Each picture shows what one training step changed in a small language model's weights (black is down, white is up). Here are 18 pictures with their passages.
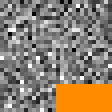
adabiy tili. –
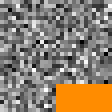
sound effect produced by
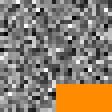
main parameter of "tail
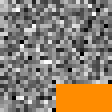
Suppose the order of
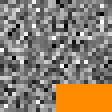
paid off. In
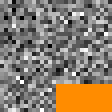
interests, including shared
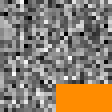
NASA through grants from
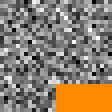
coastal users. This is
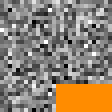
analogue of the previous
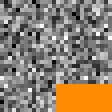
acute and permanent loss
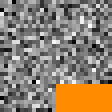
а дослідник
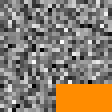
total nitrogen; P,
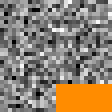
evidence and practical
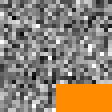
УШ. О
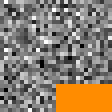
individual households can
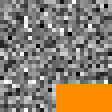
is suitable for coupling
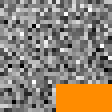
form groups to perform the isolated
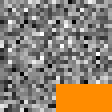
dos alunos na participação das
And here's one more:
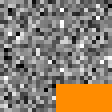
\mu_s \rangle \langle
